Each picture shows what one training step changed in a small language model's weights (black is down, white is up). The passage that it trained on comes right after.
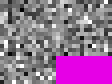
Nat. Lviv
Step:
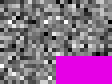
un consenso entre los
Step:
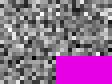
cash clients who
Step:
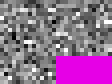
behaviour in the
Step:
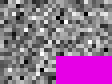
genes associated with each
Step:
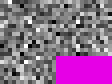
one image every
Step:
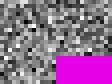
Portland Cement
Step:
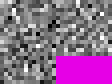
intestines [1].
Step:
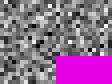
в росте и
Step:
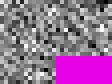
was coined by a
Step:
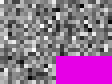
Darwin Core
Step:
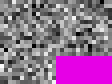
the lighter areas
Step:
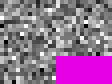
given to the specific
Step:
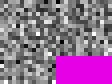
infecciosa e
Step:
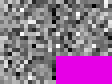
North Korea
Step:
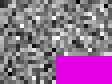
to resolve the
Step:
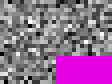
learning speaking
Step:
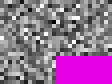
We take the energy
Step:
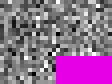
continuously for
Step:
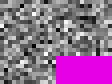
h daraj-
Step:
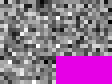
Karyawan /
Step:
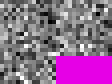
les croisant
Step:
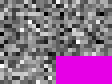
The Wasserstein
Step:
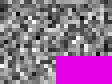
Residual Value
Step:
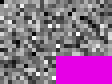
terkait dan
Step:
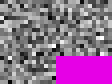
Apuntes en
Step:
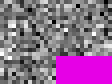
O objetivo da
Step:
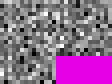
expert staff
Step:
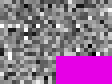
compounds are more
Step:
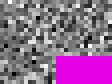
va amaliyotga
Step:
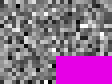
ten years and
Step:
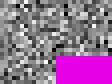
had tons of
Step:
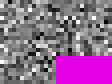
нормой и
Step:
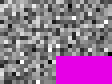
& DPWH,
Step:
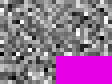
the same time the development of
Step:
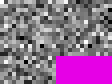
restoration is
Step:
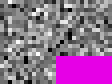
dieser Analyse
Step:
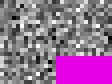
å betale for
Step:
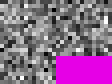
e muitas,
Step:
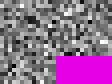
gaza (eng
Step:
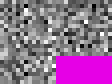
several days and
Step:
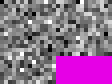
that is engaged
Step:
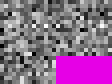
resulta lesão
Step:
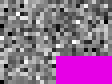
de Ciências
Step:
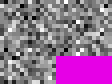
are elaborated in
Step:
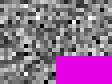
Initiative prepared
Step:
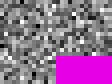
energy amounts are
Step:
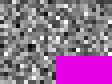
the behaviour of
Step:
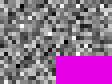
is. Door
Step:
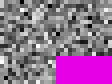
crucial to water
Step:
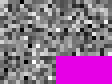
to travel to space
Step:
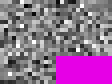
its upper limit,
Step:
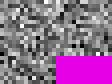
over different categories
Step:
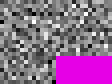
punctul de
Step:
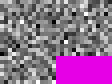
then assure their
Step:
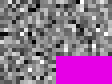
that significantly impact
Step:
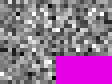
been a cornerstone
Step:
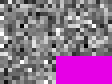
her at all.
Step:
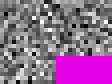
важного для
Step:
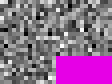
при толщине
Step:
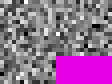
this section with their important
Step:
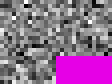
key parameter of
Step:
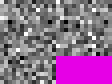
now clear so
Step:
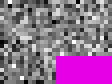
of residual energy.
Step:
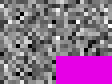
the present supervisors
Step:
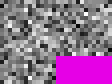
as indicated in the
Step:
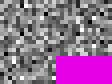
uma atividade que
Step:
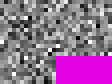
in ASD, has
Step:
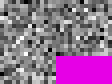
чином, на
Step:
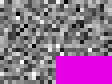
SAFTA on
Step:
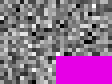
cantidad de
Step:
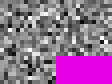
Compared with in
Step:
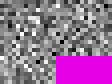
required by the
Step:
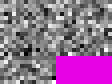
HS ewes
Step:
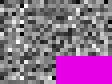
time de medida que
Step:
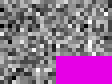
р. і вже
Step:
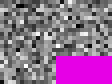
field around the
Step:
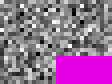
important task is to
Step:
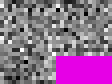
the CGI with the
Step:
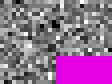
Hatto uning
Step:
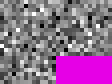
za jednake
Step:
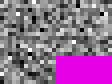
para interação com a
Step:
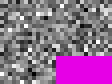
is presented in Table
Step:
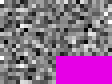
will not be able to
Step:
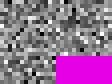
sands of the study
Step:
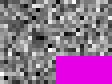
of National Learning
